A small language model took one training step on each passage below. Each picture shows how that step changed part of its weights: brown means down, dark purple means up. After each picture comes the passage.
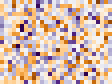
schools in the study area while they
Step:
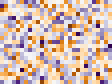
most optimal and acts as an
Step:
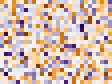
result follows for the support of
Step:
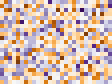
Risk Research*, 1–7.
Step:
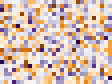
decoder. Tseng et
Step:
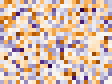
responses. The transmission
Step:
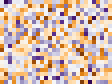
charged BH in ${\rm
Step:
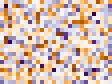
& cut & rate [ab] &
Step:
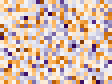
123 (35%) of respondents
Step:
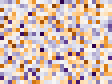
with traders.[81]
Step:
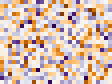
measures and deterring potential information
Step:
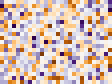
following fact: there is no
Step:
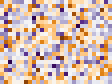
on childhood geographies,
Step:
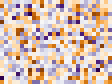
the magnetic atom. Overall
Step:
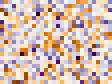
be by later people bearing the
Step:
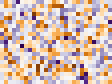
shows the normalized histogram of
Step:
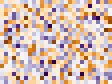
ANM becomes small. Through
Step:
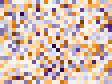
Online Purchase
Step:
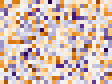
clinical processes, decreasing
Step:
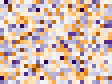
error. Let $\bar{X}
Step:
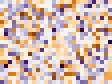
decompose, causing various environmental
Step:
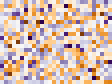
Large multinational
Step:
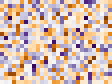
optimizer, and the data were
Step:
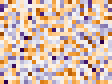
authors have found a value for
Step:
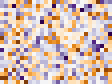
for tourism knowledge discovery
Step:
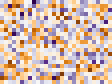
"knowledge, values,
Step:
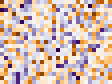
In this study, the active
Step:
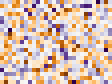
teaching and admission of
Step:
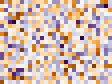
setup with same transmitter
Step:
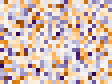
utilization of attachments is now
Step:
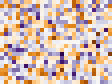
the identification of gas pockets
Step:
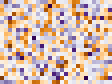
plant and equipment,
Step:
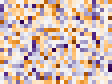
liquid crystals and input light
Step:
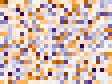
have infrared excess. In
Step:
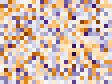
Society Maseru,
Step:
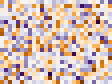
In-silico study of
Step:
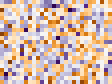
treatment of spacelike
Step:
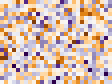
was introduced in [3].
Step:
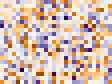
dose on total soil N Figure
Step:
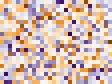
of contributors. - Our approach
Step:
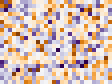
In this paper, we present detailed statistical
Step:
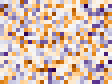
plot: \begin{itemize}
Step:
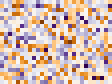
science, media studies and
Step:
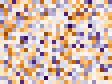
IoT datalake to
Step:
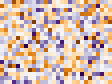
current opioid overuse
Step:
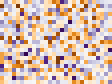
. \eeq Hence, the
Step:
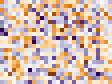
of goods and services. 2.
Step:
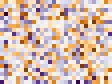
the corresponding confidence bands determined by
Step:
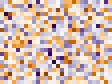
and Team Accelerated
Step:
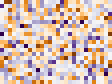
$r$ denote prograde
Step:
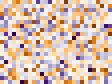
which states that pension fund management has
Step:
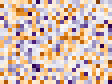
electrons, which are accelerated
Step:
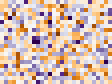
dey live for heaven
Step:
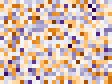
two-dimensional sheets since their
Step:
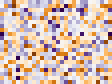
learning, cooperative learning, and
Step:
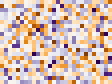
[3]. The recently
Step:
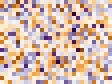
section, we build on this previous work
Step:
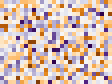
(ISEA) aperture
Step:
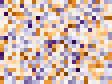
different from the previous two phases,
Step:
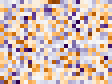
of this class is not advised.
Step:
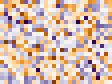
of non-linear excitation spectra was
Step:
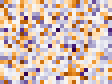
being the lowest the level that have the
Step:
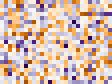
the style usage to page
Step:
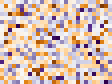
Their definitions are as follows:
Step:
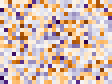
well the therapist recognizes
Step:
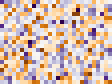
polarization (V). If there is one
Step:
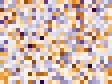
the right-hand side of
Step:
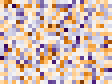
PIL coatings contained
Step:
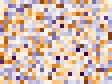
corresponds to the index of the amino
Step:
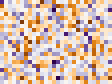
exact nature of the polarized emission
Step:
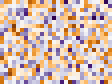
to nurses need to be
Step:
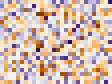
(with $\epsilon_{xx}$
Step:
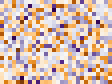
is equal to the actual value of
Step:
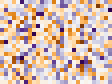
because the ZSK scheme allows
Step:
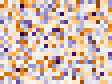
the RP4 states 1 and 2
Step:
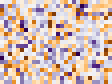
is, \begin{eqnarray}
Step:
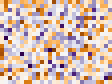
sensor tracking; RSSI
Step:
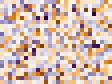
children aged approximately 2–4
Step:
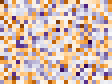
Disclosure of conflict
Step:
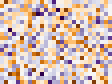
as routers. The advantages
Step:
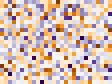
network-level security and effectively
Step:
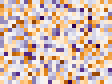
study five CSFs have been
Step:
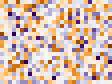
pattern. At the moment, the detection
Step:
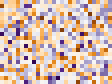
DQPTs in a single
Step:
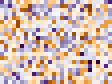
a v - \left( {\delta
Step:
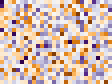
process used by the CPS
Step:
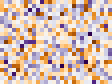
South Asia. He has
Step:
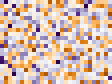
seen in Graph – 4
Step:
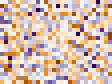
cosmological background given by the field
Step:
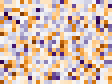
show a high Li abundance,
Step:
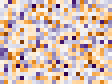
intercourse with a person
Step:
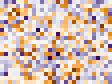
: **S**upervision P
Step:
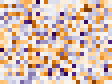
states in the $D_s$
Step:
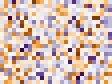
\end{array} \right)
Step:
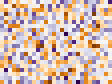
(with $i \leq
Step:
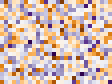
diets. The dietary
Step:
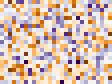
a plane containing the rolling
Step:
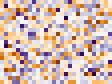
appendices are included to provide additional
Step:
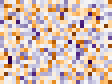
fuelled by chemical energy
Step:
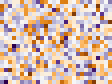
et al [3], switching
